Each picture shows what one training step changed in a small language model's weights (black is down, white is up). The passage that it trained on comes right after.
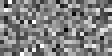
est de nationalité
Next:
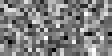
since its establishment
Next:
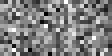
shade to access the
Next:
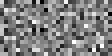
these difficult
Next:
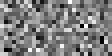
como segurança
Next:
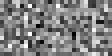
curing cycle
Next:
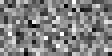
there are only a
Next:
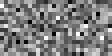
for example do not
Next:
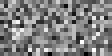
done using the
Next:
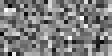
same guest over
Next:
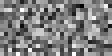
PPD was
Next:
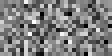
that underlying
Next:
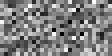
ССР №
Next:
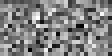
western flower
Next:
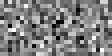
Anthropology and the
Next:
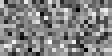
representation of their resources
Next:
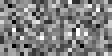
Рисунок 1
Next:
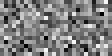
moderate level.
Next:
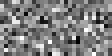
juegos en
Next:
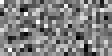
the participation of the
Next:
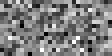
deixaria o
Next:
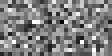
are employed in the
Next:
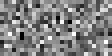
manganese, and
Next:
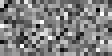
= 1$ and different
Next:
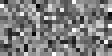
sampler multiple
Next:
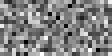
yield contributing
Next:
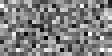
for these issues, which
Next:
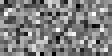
most of the respondents were
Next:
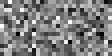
esta tese,
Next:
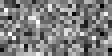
The mobile phase
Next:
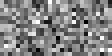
policies, which
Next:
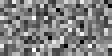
[52] has been
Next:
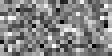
added, combining
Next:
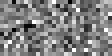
are commonly known as
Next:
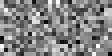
communication systems, which can
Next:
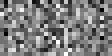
secret reconstruction
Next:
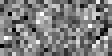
Unmarried 7
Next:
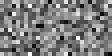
mening ismim
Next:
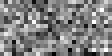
insights into this
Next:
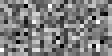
was found that 58
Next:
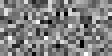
examined publication
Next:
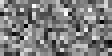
field probe EF
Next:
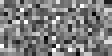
o, incluso,
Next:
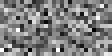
technologique et à
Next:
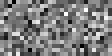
other medical professionals
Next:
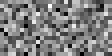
was conducted to choose
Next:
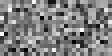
of sex,
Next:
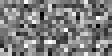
that intrinsic
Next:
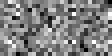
in knowledge, skills,
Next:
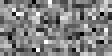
school level more significant
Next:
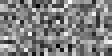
proteins that
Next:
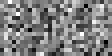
in South
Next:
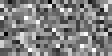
hematological parameters
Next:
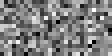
expression one's
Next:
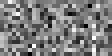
in the ply
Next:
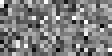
3 with lipid concentration
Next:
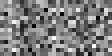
Baby T,
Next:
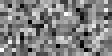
of world food security.
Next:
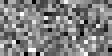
accuracy to allow
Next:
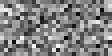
Uning sherlari
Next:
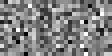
attention is
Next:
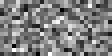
the short-term
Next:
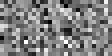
organization of the
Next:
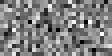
on bivalent
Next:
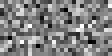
aniqlash uchun
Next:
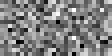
qilish masalasi
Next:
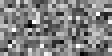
will suppress and
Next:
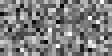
7% and level of
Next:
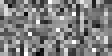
natural language processing.
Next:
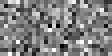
to equations with terms
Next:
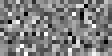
y su acceso
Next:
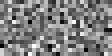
que cursó,
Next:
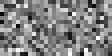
agent produces
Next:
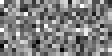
the University, with an
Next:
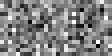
of money,
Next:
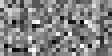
& VRT
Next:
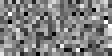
y rendimiento
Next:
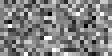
birga O'zbekiston
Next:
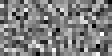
chosen here
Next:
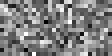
framework for generating
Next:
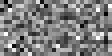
за подвійними
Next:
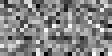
controlled by the
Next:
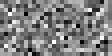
your brain
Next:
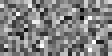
by ships).
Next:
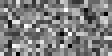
un estudio de
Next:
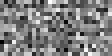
more frequent visit
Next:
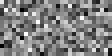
the United States
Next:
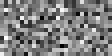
Feature extraction
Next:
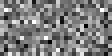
Ensino vão
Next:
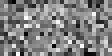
adaptability of this
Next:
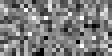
normal functioning of
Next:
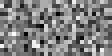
of 5% and the
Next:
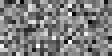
\int dg
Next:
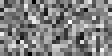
Board of the
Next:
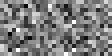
was considered as a
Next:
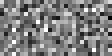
the more prominent
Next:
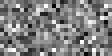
adds to the
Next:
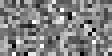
can be effectively
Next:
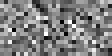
blocks used in
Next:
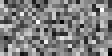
semester wise
